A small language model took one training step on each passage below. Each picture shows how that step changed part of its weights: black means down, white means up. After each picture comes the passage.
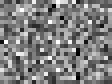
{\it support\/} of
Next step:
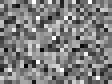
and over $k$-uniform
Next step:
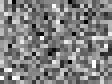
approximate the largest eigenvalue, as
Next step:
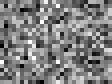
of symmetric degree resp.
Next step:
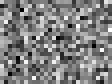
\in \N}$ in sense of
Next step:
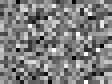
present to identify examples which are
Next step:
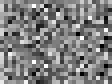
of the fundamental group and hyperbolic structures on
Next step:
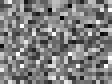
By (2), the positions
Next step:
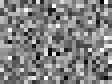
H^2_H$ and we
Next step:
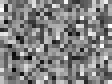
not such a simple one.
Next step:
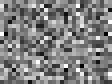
of positive codimension subvarieties,
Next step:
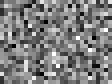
where $\sum_{v \in
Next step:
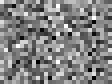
Hermitian, then
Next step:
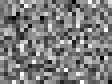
Thus when the Samuelson
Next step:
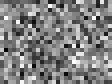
sufficient condition that $\gamma$ be a
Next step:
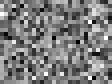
Scholz datée du
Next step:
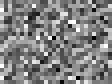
the construction, as in Figure
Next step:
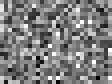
the zero graded component. Thus,
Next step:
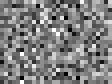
circle (.3pt); \draw
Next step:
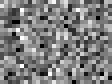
term \begin{equation*}
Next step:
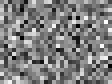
is a $p$-cube
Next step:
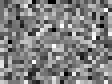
the fact, that cracks
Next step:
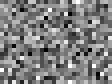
Intersection Homology II
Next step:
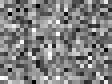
biholomorphic to a complex Euclidean
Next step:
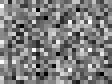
\newblock On the effectiveness
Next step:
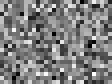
are preserved by the fractional integral
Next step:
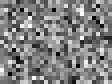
\cite{Sham20}, where
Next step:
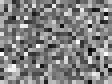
that it is the one corresponding to
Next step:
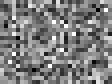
(A1) The set
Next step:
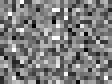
rotation and inverting the
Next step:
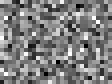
the previous sections. Let us now
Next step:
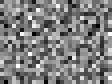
linearized trajectories associated with the
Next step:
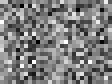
prove the main theorems.
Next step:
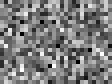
have 3 independent monotone paths from
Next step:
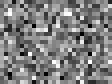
its first page except the first
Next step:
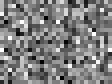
require the following lemma. Throughout
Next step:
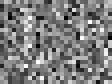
\usepackage{amsmath} %
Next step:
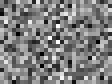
intersection of the way of A and the
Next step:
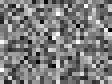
inform system planners of
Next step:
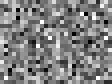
(the subscript) is
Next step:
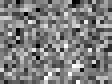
\pi i \tau_2
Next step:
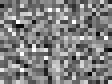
be a coherent Lie
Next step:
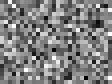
space of the co-Killing
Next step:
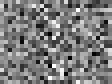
of Fourier coefficients of a distribution
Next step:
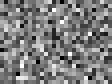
Let ${\cal MC}\lei
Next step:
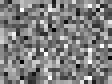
of its self fibre product have been
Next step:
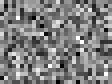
of $\bdy$ whose union is
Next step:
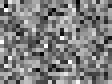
ECS and ICS with
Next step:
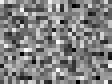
even function, then elementary
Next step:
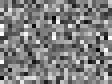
example the degree of the first column
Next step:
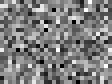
can extend $\dij$ to a
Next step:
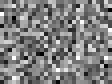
of Applied Analysis and
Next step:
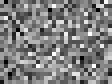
if $\omega|_E$ and
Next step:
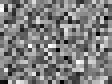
finite field $k$, with
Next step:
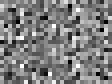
since \begin{eqnarray*}
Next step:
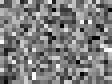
Invent. Math.},
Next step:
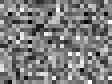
detection--identification theory
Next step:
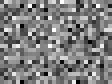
ADDRESS =
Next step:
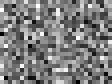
integrable, this paper investigates
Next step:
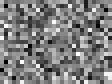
let us mention examples of spaces that satisfy
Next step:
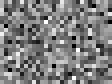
q^T_j \right)
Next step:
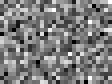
In this paper we will study
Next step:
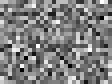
by decomposing the source homotopy
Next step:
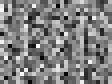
the classical theory of parabolic equations
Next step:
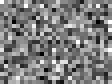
homologies of its link.
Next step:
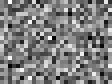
is the waiting time in
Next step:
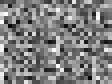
optimize the operation cost of
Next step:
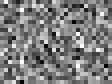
when rigid-body
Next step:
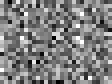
Harvard University,
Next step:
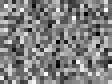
mild solution $u\in
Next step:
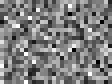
the dual simplex algorithm, to which
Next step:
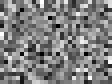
symmetric Riemannian manifolds, {\it
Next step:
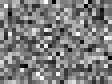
$i$th row by
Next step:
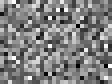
clear, by the definition of
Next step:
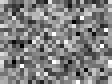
and Dirichlet losses,
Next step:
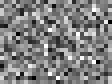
Which means that, if
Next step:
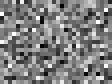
semidiscrete analytic semigroup
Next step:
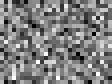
$t$. Making a cyclic
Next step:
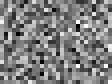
functions on $M$ which satisfies
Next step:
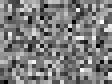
$\delta$). As stated in Theorem
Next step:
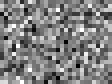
this curve at $t=0$
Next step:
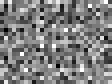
then $y\in K$. The
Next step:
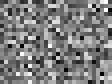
is easy to check that the equation
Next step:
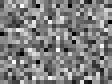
W$, the {\it operator space projective
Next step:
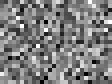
morphism. \par If $G$
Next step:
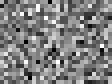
the vector space V. Denote by
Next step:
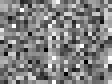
we did before we obtain that
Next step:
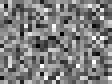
of maps $F$. Namely,
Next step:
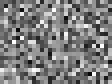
$S$. We remark however that
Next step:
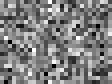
connected nilpotent space with a fundamental
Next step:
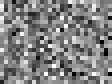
a simple, but effective,
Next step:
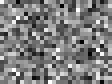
us show that any ill-posed linear
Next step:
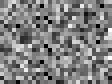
de Rham complex with the sequence
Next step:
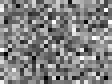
local term at $e$ should be
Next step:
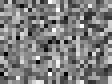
the sum). Above we
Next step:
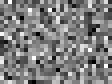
an inverse sequence of finite nonempty sets
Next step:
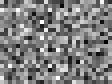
equations for the chemical species
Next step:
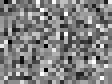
$T\ge 1$, we write
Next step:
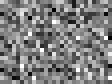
quotients. The theorem is
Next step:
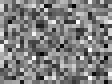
of an upper triangular complex matrix
